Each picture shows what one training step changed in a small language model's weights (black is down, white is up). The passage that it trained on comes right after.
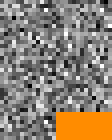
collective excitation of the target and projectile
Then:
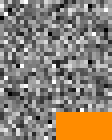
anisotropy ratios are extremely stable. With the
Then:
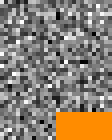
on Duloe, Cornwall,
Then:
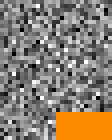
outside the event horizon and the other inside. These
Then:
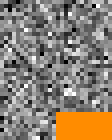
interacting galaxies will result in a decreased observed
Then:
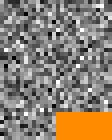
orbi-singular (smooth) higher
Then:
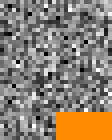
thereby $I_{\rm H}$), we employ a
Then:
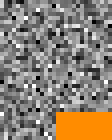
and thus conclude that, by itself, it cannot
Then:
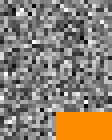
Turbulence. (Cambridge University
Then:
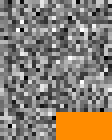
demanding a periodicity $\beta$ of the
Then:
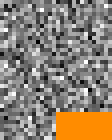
subsequent transport measurements. Figure 1d displays
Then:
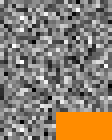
which can ensure that the masked items are
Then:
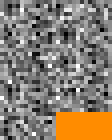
mechanics ``We simply do not have
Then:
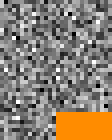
3.** Electron spin-Spin
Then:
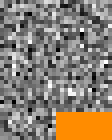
thereby achieving a smaller ratio term in Eq.
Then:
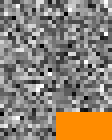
antigravity (dark energy) to
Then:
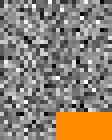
call ``neutrellos'', which may
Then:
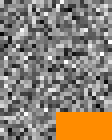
that the number of particles $N \sim
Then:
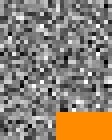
steps, as requested by the user), the user
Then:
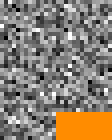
personas. In this research, we investigated how
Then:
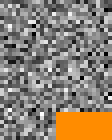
capacity between the mixed layer and deep
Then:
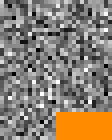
exists in our approach since it also describes the physics
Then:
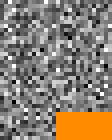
Despite all features belonging to the
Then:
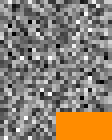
for $M_{\rm tot} \gtrsim
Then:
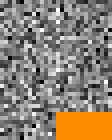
inflow near the midplane. The particles in the
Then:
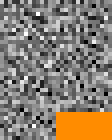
However, they focus primarily on the effects of the
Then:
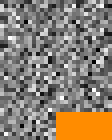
aim since it shows that, on complete networks,
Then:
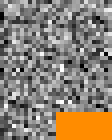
and Bug Fix/Testing. However,
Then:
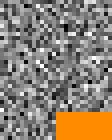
high-quality single-crystalline samples
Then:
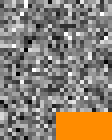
$N$ of spins in the YIG
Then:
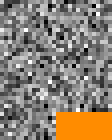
demonstrate an instability in the low $10^{-15}$
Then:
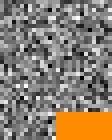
using simple assumption that $\dot{\theta}$ be a
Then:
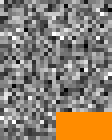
in Eq.~(\ref{Upsilon}) does not occur.
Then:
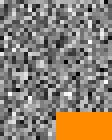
a sample of quasars at high redshifts by
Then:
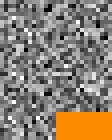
of information. With no restrictions on $N$, how
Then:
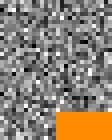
NPS.* Figure 3. Billing tree
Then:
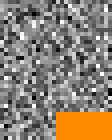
c \citep{rescigno_2024},
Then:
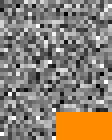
The $x$-axis in Figs.
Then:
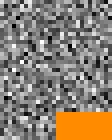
jet double spin asymmetry $A_{LL}$
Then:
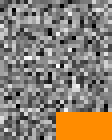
expansion when both $\nt$ and $\nr$
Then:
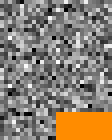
well represented by a kinematic model of a series of
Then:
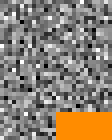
\subsection{Observable and models} At
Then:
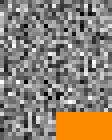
and appeared only in 1864. He compared
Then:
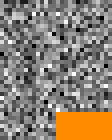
setup consists of two differentially
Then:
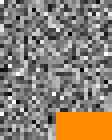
that emperors play IOPT against
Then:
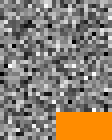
for each invariant curve, and in effect all invariant curves approach
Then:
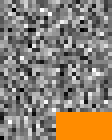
favor either building intrinsically
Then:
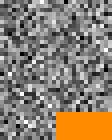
some minimum distance. They then encode these codewords
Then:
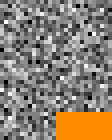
for \eqref{4} can be calculated using a
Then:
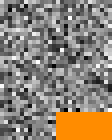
the positions of their center of mass, their relative
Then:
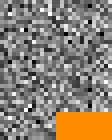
describes the FARIMA+GARCH prediction
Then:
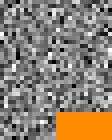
are able to build houses, trade
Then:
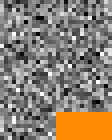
result, giving it the appearance of a generic
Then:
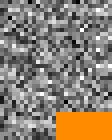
distribution of MahdiMcLeod test
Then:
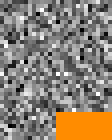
in a functional system, how writing context should be
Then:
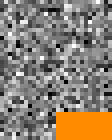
1T1M implementation of RRAMs has
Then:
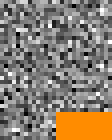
training. Although Re-SAT estimates the
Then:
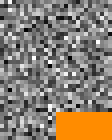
shown in black. The error generated when the linear band approximation
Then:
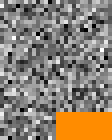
MOFs is more favorable for the
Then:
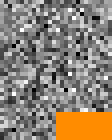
the anti-holomorphic sector (which
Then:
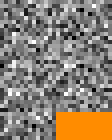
simulations are presented to validate the theoretical results discussed in the
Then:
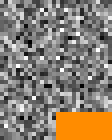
by electromagnetic wave with $e \| a$. In
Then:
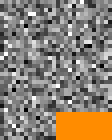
\label{sec:Related Work}{
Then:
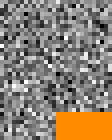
$ in the order of the average Coulomb
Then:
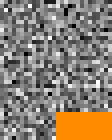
polar structure and its large extension can not be
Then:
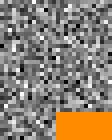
the result is included in the systematic uncertainty and is at
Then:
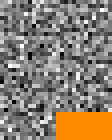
transformations by $C$. They are generalizations,
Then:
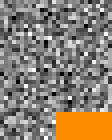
treated at equal footing. b) The
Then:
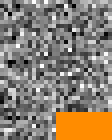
$IAP$ values for a man (top panel)
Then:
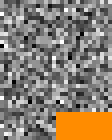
assume we can have arbitrary input to the
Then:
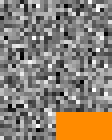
and $\mathcal{D}_0$ indicate whether Alice
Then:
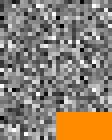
are element-wise operation Complete local feature
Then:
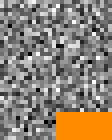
of the extracted HIs, we firstly perform
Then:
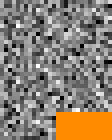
however, that only a few occasions in
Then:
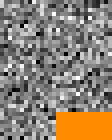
the decrease in sSFR with
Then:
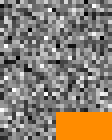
could seed turbulence in such disks.
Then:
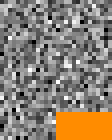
of State} The entanglement becomes necessery
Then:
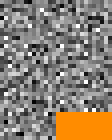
This incremental approach ensures that the task is
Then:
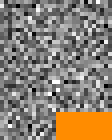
events. For the contours of the
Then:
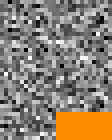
account. In addition the CDM constraint
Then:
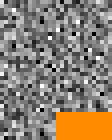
on the vacuum, then one needs to modify the
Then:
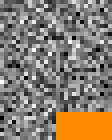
enhancement, which was however not considered as sufficient to
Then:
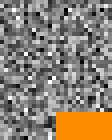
we see pooled fairing quite well but
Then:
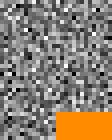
JRBS is that it carries fractional charge
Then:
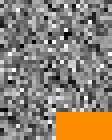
(where event occurrence are independent and have identical
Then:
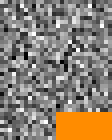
eine Möglichkeit,
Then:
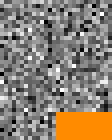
previous 5D Higgs and gauge boson degrees of freedom
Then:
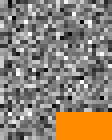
structure of the lattice), then the simplest approximation for the
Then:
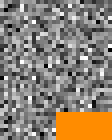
\vafa, does not take place. The
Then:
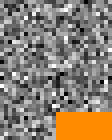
central, maximum peak. The Array Factor
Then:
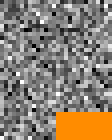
representation \cite{Merz}. In fact in the
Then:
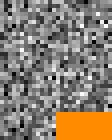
work we use the 8-bit quantization method implemented
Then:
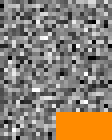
positive ion afterpulsing rate of only $5
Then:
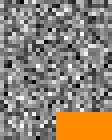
conclude they have surface origins and very sensitive
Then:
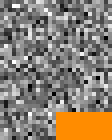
simple example for two Kramers doublets, we
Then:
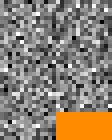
5. K. Sardashti, M.
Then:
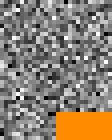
the ideas discussed in section~4.5
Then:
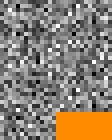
\end{description} To conclude, and following
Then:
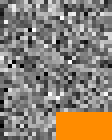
$M$ is their absolute magnitudes. For SN
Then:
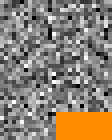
result in highly inefficient utilization of quantum computing
